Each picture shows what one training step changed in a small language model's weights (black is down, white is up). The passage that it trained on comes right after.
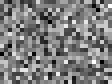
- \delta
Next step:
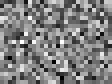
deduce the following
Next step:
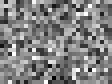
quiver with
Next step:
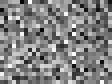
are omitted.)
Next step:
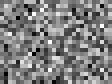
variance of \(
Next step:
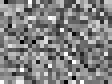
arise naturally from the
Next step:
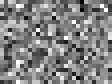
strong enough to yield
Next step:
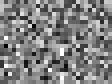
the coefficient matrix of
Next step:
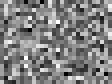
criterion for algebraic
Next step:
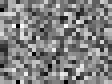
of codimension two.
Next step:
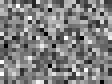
action of morphisms in
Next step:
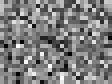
the sector in
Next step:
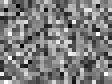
demands, time
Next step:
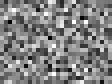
modular equations of order
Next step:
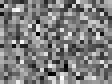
Moreover, the method
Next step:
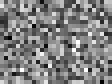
of the augmented
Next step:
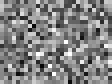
the zero section which
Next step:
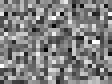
RDS generated by
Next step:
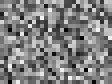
sign matrices where in
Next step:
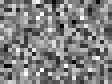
sum is split,
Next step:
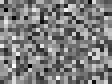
analysis and a new
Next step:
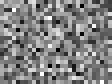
part follows from standard
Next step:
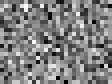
work, we focus
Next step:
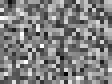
results may be found
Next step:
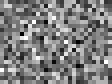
simplicial algebras with
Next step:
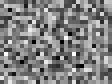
subgroup $D$
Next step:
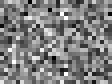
$. This is equivalent
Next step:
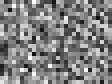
of this is
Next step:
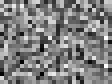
is a quotient
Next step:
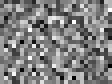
disjoint copies of
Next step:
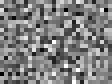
a compact $K
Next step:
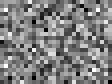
EET :
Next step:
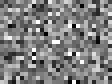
Remark 11}\
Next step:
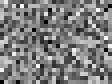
\hline -8
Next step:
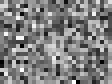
stack morphism is
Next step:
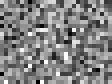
n$ complex
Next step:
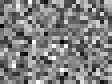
conclude this section,
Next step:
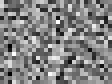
addition, the other
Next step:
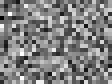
than one parameter.
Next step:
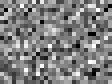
\input xy
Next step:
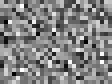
to make the equation
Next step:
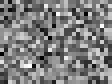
cycle of side
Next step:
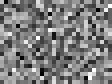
\alpha =
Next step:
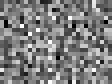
group $\Gamma$,
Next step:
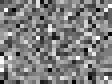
\Delta (n
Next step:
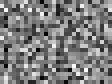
support function of a
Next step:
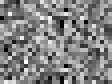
quadratic one,
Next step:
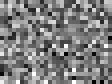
in this way,
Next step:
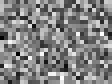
the origin. We
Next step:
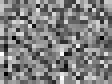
the root to
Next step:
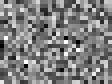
with certain properties
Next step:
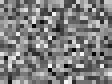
a vector in the
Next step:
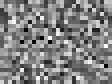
but aside from
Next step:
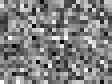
of the consequences
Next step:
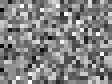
distinguish two cases.
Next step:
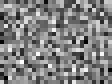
be to prove the
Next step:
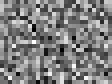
the total number of
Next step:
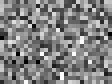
the present bound.
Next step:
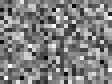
should be noted that
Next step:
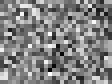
natural exact sequence $$
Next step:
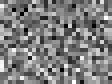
$ {\mathfrak
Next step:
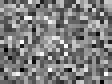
was extended to localization
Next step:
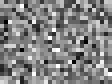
to show that this
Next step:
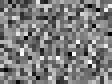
A) \leq
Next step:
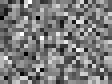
geometric notions and methods
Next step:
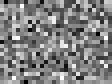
are precisely the spaces
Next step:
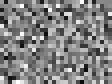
probably to remain
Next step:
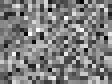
in an abelian group
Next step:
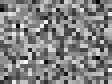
is found.
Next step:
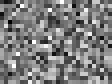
section we provide some
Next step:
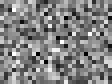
integrals as follows:
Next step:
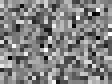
M \to
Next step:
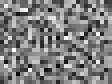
bundle and ${\cal
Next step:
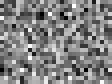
will call this
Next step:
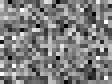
Our following analysis is
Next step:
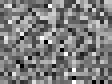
role in mathematical formulation
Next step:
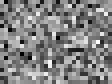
hold for degenerate
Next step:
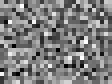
to $d'
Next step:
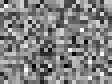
now on, we
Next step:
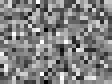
its domain is
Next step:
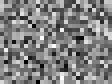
the ideals generated by
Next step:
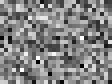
proved that the
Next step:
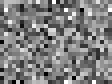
dynamic risk measure
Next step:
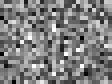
that every infinite place
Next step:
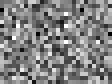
the third inequality follows
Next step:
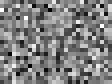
among components and arbitrary
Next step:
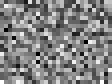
according to the
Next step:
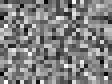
$q$ be
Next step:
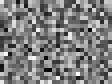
and how it can
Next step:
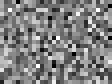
\item a constraint
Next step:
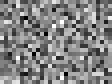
present our first
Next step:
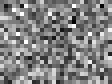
separate into two
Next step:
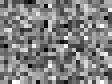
same length as
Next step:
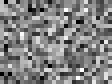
other at two
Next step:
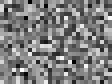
we present the
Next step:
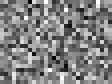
the cohomology sets
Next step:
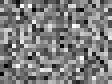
& Distribution of
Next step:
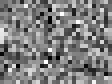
(with respect to
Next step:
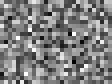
it could be
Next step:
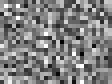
morphism $Y
